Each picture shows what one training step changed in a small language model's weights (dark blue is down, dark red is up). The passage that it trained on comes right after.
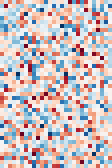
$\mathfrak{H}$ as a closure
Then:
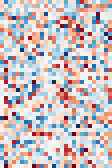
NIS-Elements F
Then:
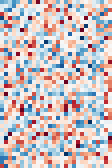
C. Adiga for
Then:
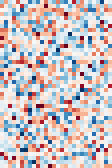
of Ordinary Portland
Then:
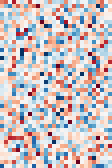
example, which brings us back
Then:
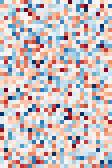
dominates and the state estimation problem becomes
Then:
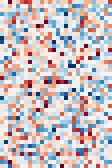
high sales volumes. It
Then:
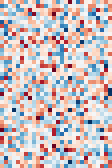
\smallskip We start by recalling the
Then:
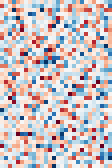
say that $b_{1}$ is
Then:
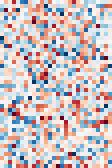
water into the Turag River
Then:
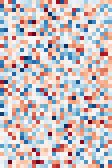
Aeneid*, though it is about
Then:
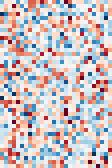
level, the data could derive from the
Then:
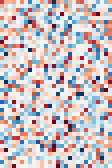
Rehman³¹ King
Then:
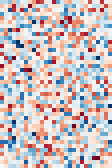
for the limit flow field established in
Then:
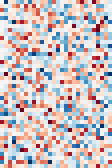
\overline{w}(0)$ in
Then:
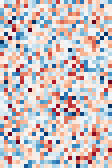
the severity 17.9
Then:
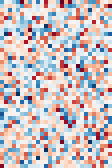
no additional Q -scale calibration was
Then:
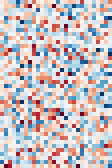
number of retrieved
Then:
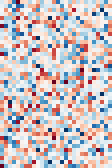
current context of urban and infrastructure development.
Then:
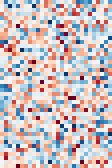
possibly due to enhanced UI
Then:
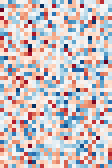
is equivalent to the endomorphism of
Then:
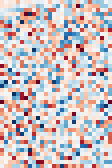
of the $\Sp(n)$-invariant
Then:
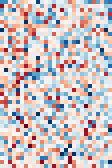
the office is well maintained and
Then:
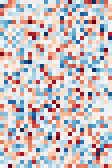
various ethnic groups.
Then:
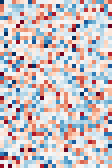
a native "Pairwise
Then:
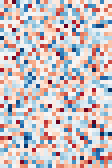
fractured crown fragment for
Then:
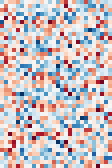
and school-based training programs, to
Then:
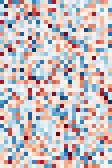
another – simultaneously – echoing
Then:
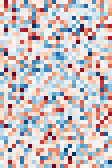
the forest; (B) The
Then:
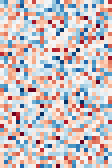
done, and we are all set to
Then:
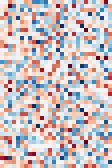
examples of fundamental functions for some $
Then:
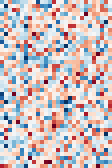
\change{Here, for
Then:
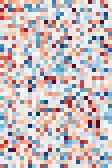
each road section. The authors integrated
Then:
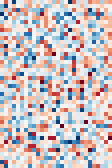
domains. The iterative {and
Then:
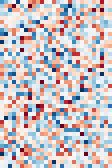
of the reduced solutions indicates that the complex
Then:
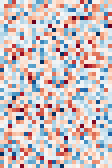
which indicates a weak negative correlation.
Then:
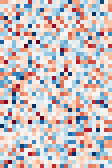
circles. The medium Seifert
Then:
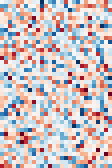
is that the upper bounds on Riemann sums
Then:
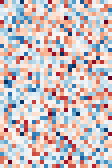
our formula for the motivic Milnor
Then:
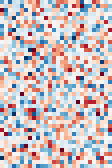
time and sodium hydroxide
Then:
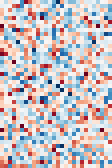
latency, or unreliable
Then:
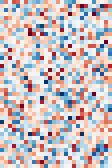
time in Chinese research on this
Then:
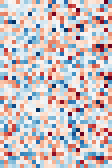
\bullet & \bullet & \\
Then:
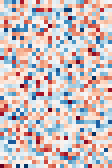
probabilistic upper bounds for the
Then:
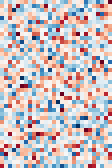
and Quantum Information at the University
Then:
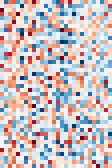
flaws, such as depending on
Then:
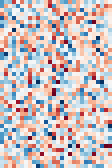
*Int J Chronic Dis
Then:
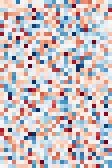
variables $z_n \leftrightarrow
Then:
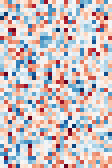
the global spam rate,
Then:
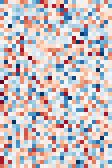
Planetary motion Mo 0.2
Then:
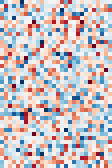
things with more efficient and effective tools
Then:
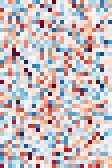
architecture described in subsequent sections. The
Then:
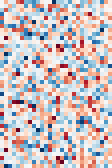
station density scenarios. *J
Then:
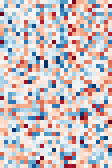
Capelli basis of differential
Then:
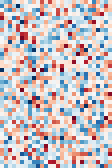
hypothesis "There is no significant difference in
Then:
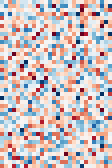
Levasseur et al.
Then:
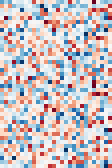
try to reduce it to a
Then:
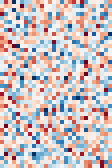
will be included in the output map;
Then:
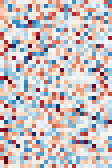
solution \begin{equation}
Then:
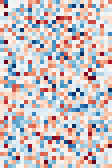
line depth: thickness ratio and
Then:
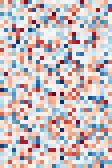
= 0.$$ \medskip \noindent Since
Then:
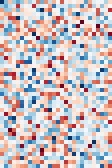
SDS) from Thermo
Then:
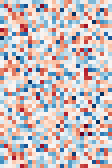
Science*, vol. 12, no.
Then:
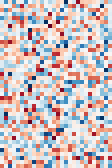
powers $0 < \alpha <
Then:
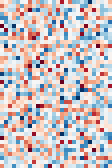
of ideas about a healthy
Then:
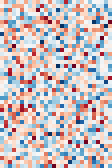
religious-historical phenomenon
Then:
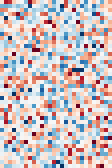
with identity. There is a
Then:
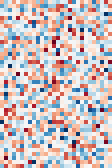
subspace $V \subeq
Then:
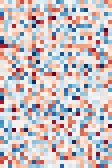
по $n$ с
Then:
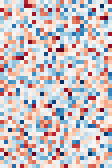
problem related to a two-dimensional
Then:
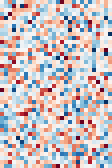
documentation, extensive testing,
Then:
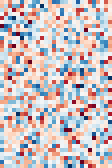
a coupling of two paths
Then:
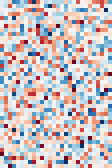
denote the set of all nonzero fractional ideals
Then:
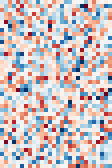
to upload someone's
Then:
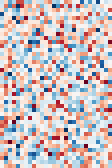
(LEO) satellite
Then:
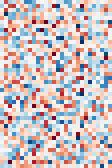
Analysis Basanta Kumar
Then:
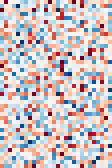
educato ufficiale di
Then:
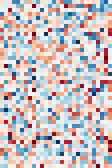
⁵, Nicole
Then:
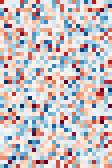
D. Post-graduate
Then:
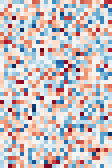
a limit of such $\alpha.$ So
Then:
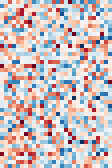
those background potentials which actually make the
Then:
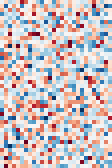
that \eqref{:54l}
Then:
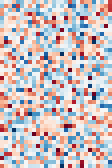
strong relationship between DP and
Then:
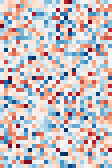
chemical, biological or physical systems
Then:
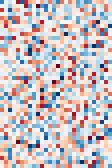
say that goodness of model is
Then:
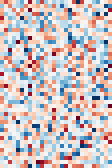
of 20 athletes. The
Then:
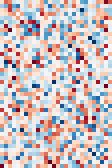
transformations. Then for any smooth function
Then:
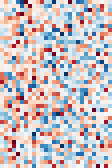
I know, and the reason that it
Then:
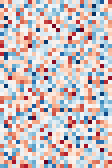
set. However, it is still important
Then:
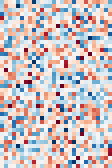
since monitoring all channels simultaneously
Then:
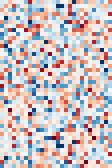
each pair $i$, $j$
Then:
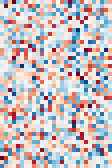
divisor on $W''$; then it
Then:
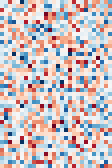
\mr$ such that
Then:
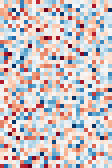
practices in green building such as planning for
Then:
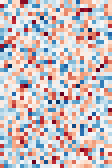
Sampling In the selected sampling regions
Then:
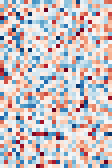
rinsed until neutral pH
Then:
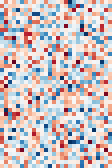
Abstract: The Goliath
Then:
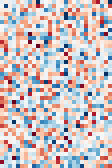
\cdot l(\psi) - ab
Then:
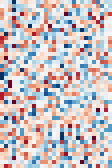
Also, recall that we have defined
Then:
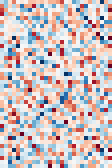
this paper we are interested in the existence
